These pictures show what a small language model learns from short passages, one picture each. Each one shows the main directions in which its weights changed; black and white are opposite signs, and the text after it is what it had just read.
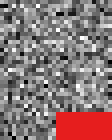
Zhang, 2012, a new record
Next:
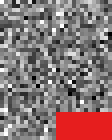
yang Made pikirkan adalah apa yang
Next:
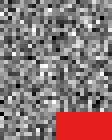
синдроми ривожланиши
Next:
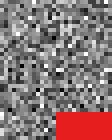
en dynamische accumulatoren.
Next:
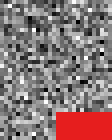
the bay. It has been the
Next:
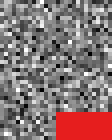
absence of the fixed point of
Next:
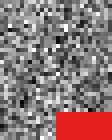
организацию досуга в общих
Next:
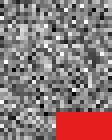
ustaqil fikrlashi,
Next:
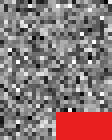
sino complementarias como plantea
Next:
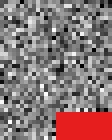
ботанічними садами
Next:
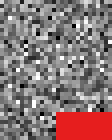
Journal of Technical and Vocational
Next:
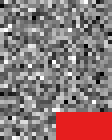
the result of the given treatment,
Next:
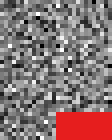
да да Виды экономической деятельности все
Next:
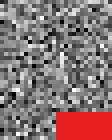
bepul dori-darmon hamda
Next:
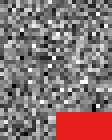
Ma'mirjon o'g'li,
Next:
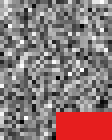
период классицизма и
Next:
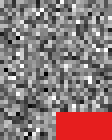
та звертається до всього
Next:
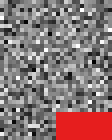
aula. ABSTRACT
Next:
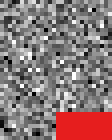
rasmiy uzr so‘rash talab
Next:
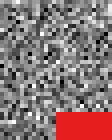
dominan completamente la POO.
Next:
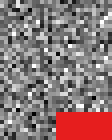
Sanatçının ilgi alanı,
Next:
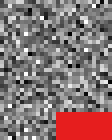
mit den Resultaten der genannten
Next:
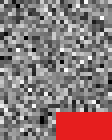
eficiente operacionalização dos
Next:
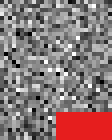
ular konservalashda kamroq
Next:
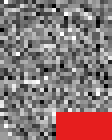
of directors totally agree
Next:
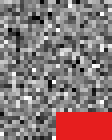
2010). La canonización de
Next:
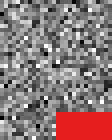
manbasi va usulini to‘liq
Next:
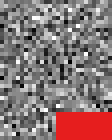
peningkatan jauhnya lemparan
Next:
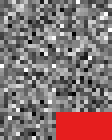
capable of determining the severity of
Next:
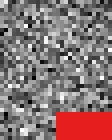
ущербную популяцию
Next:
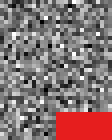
utiliza orbitas rapidas o
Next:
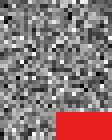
e pensando nas grandes fabricas de
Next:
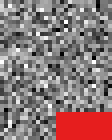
Kanadában teszik,
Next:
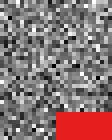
ҳудудий бюджетлар
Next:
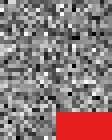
menor de 14 anos. O artigo
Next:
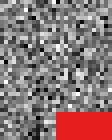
família. Além de consumir
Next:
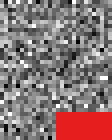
Далее, в ходе исследования
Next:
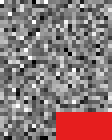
peluangnya untuk dibiayai.
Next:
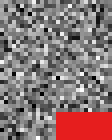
zakonodavstva, shcho
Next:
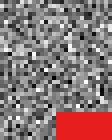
– harakatni bajarilish –
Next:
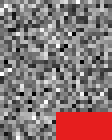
à des recherches empiriques
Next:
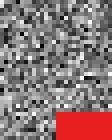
несоответствия идеалов
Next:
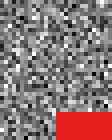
du droit civil, tandis
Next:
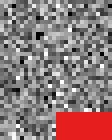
ruido no es una carencia de orden
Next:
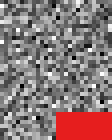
se reporta aos enfoques
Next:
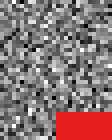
Bankacılık Sektörü
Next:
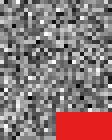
Hoogwerff, Peter The.
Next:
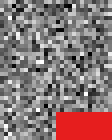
Qual é o grau de abertura
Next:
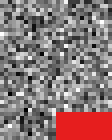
Например, в клетке на
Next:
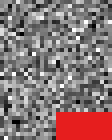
keng tarqalgan ins-jinlarni
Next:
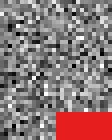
oladigan xillari mavjudligiga
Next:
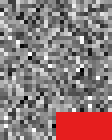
А.С., Симакова
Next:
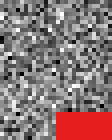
ham qulay kontekstda namoyon
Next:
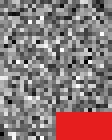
ma'lumotlarning mavjud cheklovlari
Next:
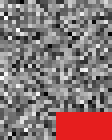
o'qitish belgilandi. Bu
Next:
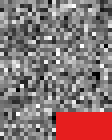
Best JR, Hsiung GR,
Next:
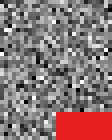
Rio Grande, 2020. Disponível
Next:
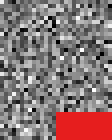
de forma satisfatória. Ao se
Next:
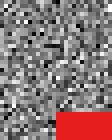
do trabalho foi analisar se houve
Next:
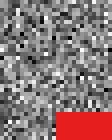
свойствами, содержит
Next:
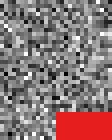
При этом в сценарий
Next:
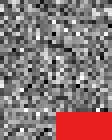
de las variables utilizadas y una conclusión
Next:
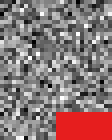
liegt zwischen 0,75 MWh
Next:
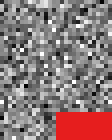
совместную творческую деятельность на
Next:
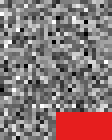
va qadriyatlar tizimida ham yaqqol
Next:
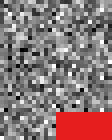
contexto*. Los dos primeros son muy
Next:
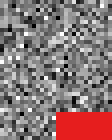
причин банкротства
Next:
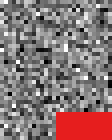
Уіппла, є технічно
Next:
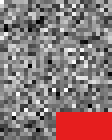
develops as one of the important
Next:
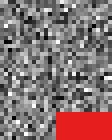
рассказов и сказок.*
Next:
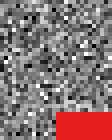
Bu mikroelementlar ta'siri,
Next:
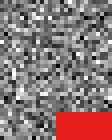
abierta de la UNESCO
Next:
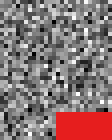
orqali ta`lim jarayonini qiziqarli
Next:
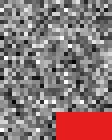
ORIGINE Artificiale
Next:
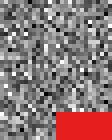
discussão e da tomada de decisões
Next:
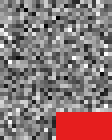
percebido que muitos alunos
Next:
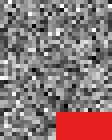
fuqarolik huquqi tizimidagi
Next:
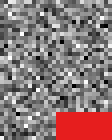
la historia al confundir Castilla
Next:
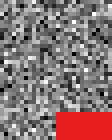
o depresión. El presente estudio
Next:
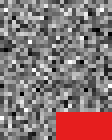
áyne usı tárepleri
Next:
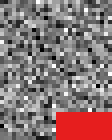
казанской пригородной
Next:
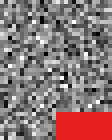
harakatni boshqa oliy o'quv
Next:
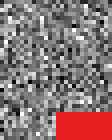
menafsirkan al qur'an,
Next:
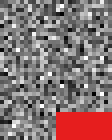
Husada Deli Tua pada Tahun
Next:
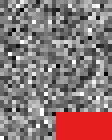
été par Vinson ou par Mlle
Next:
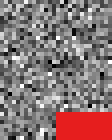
hasil koefisien korelasi
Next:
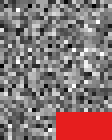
infraestrutura durante o governo de
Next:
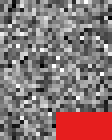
que tentam contribuir e inovar no
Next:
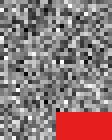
comprenant (Carrefour
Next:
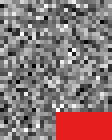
tashlanadi. Bu hol olim buyuk
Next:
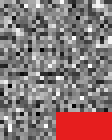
Todo esse procedimento ocorre ao
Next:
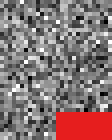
благодаря тому, что в
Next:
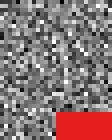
só em palavras de origem
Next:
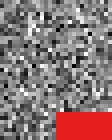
не на користь ЗМІ); -
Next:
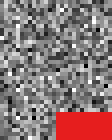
turmush, ulug'vorlik,
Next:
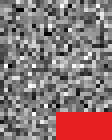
di filiera per la governance del
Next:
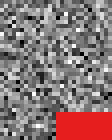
sigte mod at fastlægge
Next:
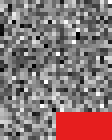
berada di bawah naungan
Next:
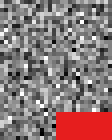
tych pluskwiaków w
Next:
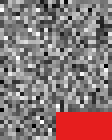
yo quería que ella estudiara
